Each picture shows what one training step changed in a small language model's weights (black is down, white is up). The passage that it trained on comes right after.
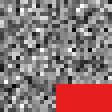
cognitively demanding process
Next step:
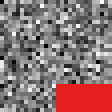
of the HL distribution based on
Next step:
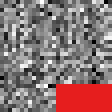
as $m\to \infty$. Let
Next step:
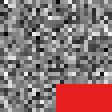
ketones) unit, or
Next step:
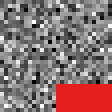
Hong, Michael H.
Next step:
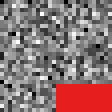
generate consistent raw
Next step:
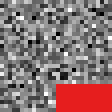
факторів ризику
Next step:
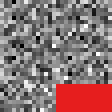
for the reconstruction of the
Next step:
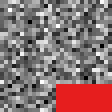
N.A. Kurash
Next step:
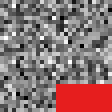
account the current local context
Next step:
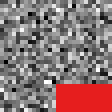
current application, it was
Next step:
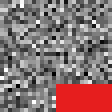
power generation have been increased
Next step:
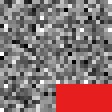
square yard for the 299
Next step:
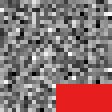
qilishning o'z
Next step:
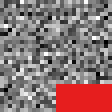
needs and the intended product
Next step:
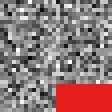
NYC Discrete Math
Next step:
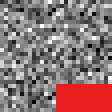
's are principal
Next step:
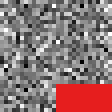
identificar y categorizar los
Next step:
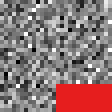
denkbaar dat zich
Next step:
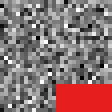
variety of challenges
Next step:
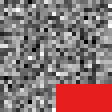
of special processes Proposed
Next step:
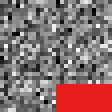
and logging of the
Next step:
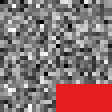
to secure global or at
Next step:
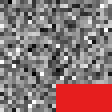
Tornheim's double
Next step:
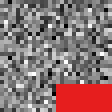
the optimal trajectory would
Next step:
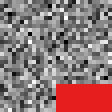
over unsupervised
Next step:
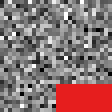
identity of that natural
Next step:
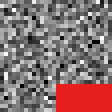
angle $\bar\theta$ such
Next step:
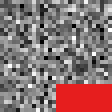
co przekłada się
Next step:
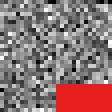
intrinsic triple covers
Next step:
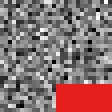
This fits to what we have
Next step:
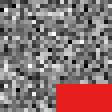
consent, patients were
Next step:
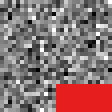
main difference from our method and existing
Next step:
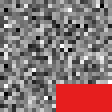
$a'\in G$ such that
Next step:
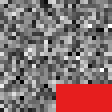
Metal; Ground Water;
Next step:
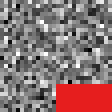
help to analyze the level
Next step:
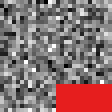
attitude towards their
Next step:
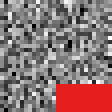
AChE inhibitory
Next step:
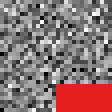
minutes to recover.
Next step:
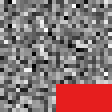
bilan qo‘llangan
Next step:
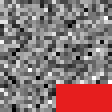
unserer 19 Kinder
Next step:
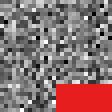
variables (x and z) and
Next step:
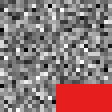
on other chain franchised
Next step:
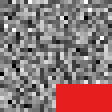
having non-trivial
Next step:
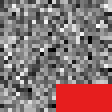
a new position, using a
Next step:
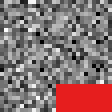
материалов. –
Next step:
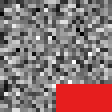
dalam tahap makanan
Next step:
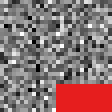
situation. \bigbreak
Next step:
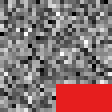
the run time when seeking the
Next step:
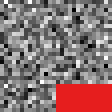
of minimal coset
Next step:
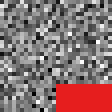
$\tilde X\to X$ defined by
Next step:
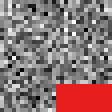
function mean percentage score
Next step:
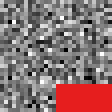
this end, we first show that
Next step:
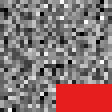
“problematizar” como
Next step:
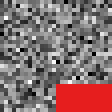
MRM transitions were used for
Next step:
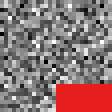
volstaan met na te
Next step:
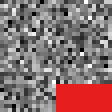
escrevem. No
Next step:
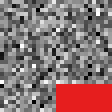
= n$, \item the height:
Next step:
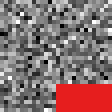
and the researcher made
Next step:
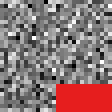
the South Atlantic
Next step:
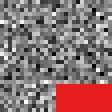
one of the sectors that
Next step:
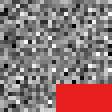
bilan birga sport va
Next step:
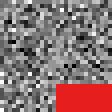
markedly differs from that
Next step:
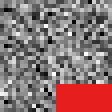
large then the dominant
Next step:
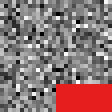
afford it. A better
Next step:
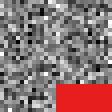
Бу асаб
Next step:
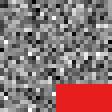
does not in general hold for all
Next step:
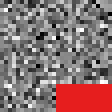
$p$. If the point is in
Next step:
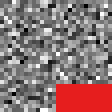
MT, Kumar S,
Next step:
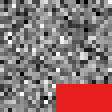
the traffic load was applied
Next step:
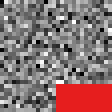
به روایت
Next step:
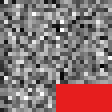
163 inferiores aos
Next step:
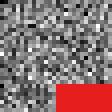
che gli insegnanti
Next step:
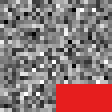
film stored in a
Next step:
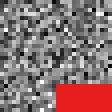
various groupings of net
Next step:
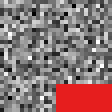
combination of indicator
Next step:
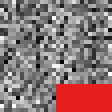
defines the sum and the product
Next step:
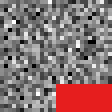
\theta$ where $\hat{\theta}$
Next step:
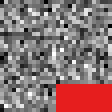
nesse caso,
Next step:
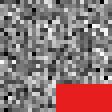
Bihar to West
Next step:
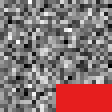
(eds) *Internet of
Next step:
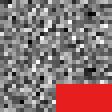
where $\k$ is the trivial
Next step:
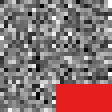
rural road construction in the
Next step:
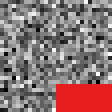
corte de vestimenta com
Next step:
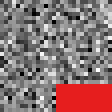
his love, and by
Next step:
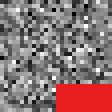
coarsest level (line 2) are
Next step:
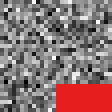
nid, surtout un groupe
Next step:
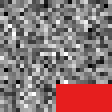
$A$ contains an open
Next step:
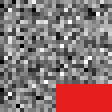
since $\widetilde{S}_{\eta,
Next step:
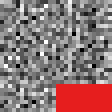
vertices and $ G_2$
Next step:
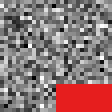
is to construct a blow-up
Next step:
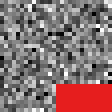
aspects in logic, which
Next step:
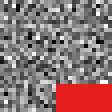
in the objective so long as
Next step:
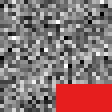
based on reviewed
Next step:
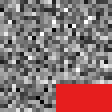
winter and autumn
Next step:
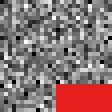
accurate results. Various
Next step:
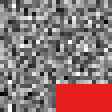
Copper slag is a
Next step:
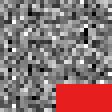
the following we consider the above problem for
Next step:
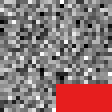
network resources.
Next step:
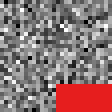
an open complex Euclidean
